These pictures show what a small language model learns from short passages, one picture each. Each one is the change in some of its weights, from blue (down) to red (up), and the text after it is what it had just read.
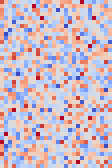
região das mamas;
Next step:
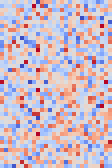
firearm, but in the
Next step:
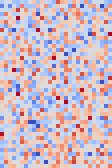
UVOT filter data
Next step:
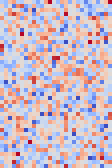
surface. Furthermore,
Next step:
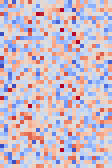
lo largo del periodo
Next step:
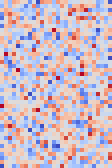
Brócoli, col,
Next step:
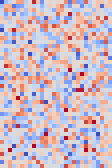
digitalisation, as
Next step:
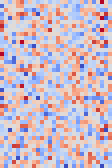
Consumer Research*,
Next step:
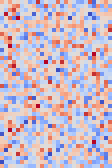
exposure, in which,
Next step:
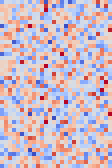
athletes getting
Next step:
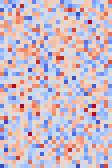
of digital transactions and
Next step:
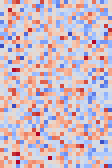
at finite temperatures,
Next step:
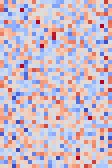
the polarization of the
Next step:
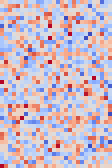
As removal rate was
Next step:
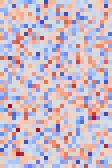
and $\omega_c=\Delta$
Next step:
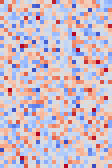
en su conjunto
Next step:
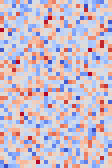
assets. In the focal
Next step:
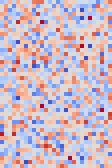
of FRBs.
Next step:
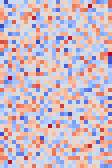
of the buffering agent
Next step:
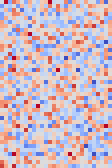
sera difficile à
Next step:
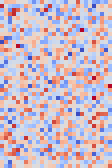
are the width and height for
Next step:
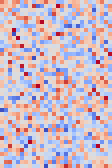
in our setup, this yields
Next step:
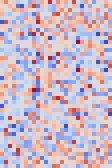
particular, pertenceria a
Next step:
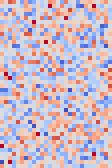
possible to speak of a
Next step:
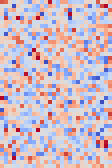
в собственные
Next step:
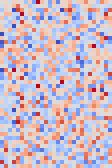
line cut of PL
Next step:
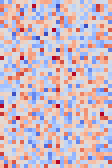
GELU function.
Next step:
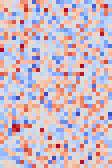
for K_2SO_4
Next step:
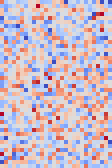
Recall for example in
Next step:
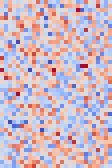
number of virtual
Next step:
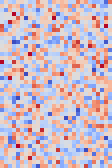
census method of data
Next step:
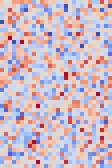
matter, aka
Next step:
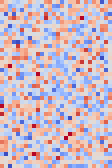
Medical Sciences,
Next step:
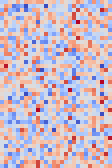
após a breve
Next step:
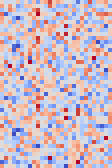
inusitado para o
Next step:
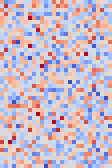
in the reduced model we are
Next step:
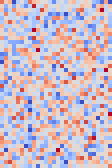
the formation of this or that social
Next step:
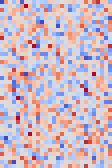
mass of the tagging
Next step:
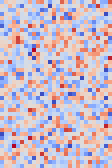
творчості і
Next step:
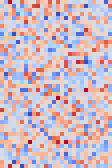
are unavoidable due to
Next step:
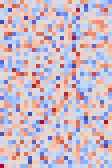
lack of supervision are also
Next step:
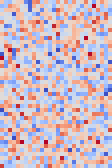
research in the field of training
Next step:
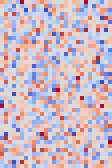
SFRs for the
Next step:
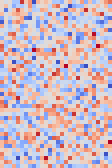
constraints were considerably
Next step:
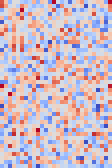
project has three components, as
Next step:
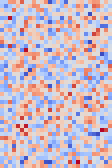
\end{align} where
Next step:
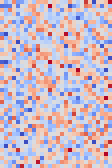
impactos relacionados à
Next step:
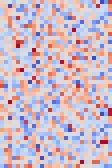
их оксидов,
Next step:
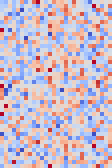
o operador não
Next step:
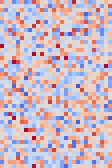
them with other substances
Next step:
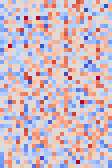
dois fluxos,
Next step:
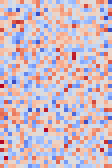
8: The discussion on
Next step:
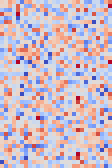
of the following analysis, two particular
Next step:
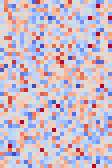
with an LVDT, a
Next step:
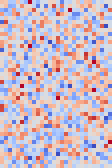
This is in agreement with our
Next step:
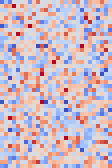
solar-type stars that
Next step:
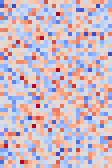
the most imperative factors of
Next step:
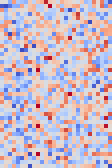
relacionado à vida para
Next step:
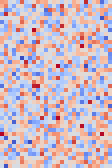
SBs and without
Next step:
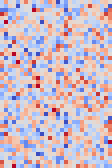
interconversion dynamics.
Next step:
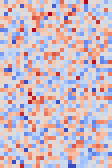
hisobidan yanada
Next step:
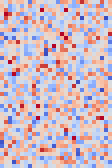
or (b)~keep the
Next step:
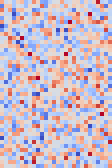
detector concepts in
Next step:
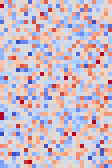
(initial) state is first
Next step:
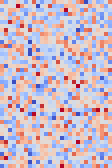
strengthening the
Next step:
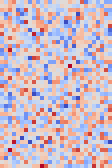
and pathology, while one
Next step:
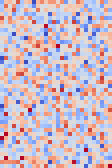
if we want to handle
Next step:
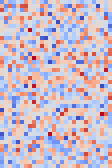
a $d$-regular
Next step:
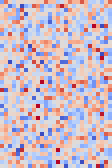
determined by the precession of
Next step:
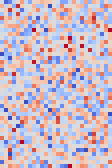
from our ancestors. The
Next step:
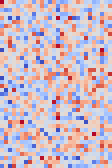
if both, the plane wave
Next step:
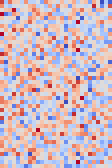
strategiya doirasida
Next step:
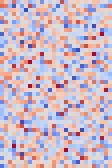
kam tajribaga
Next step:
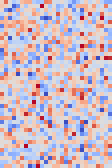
(Norvège -
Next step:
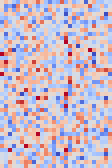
subharmonic $n =
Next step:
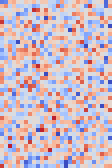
of flow over a marine
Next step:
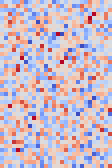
Students' Short
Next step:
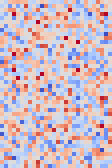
disease, management perforated
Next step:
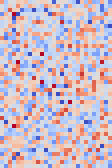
and \subsection, respectively.
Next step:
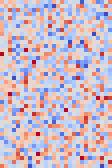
farmon chog‘i,
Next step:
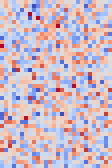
in the quasiparticle
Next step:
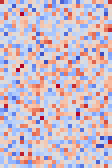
hebben behoefte
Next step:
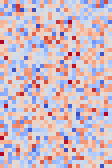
we did not expect observable
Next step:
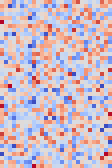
у студентов.
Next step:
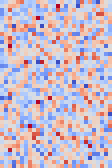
3. Schulte,
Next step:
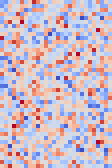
other end. Then it is
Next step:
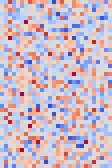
we speculate that they can be
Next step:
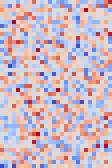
solving the following equation,
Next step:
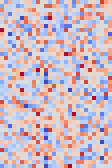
into the atmosphere
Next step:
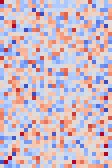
example, the surface current
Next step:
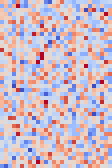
studied. Recently,
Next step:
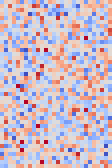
between teachers'
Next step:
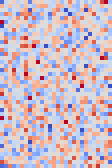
*Caldwell J.
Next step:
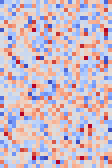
Advances in
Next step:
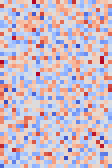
of the precise definition
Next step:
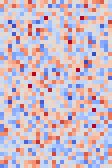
diagram at fixed
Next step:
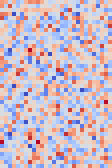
by structural poverty and
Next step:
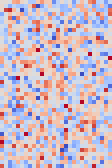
change, global
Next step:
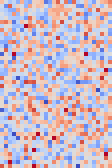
time scale for photon
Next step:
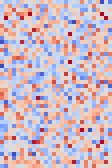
in Französisch
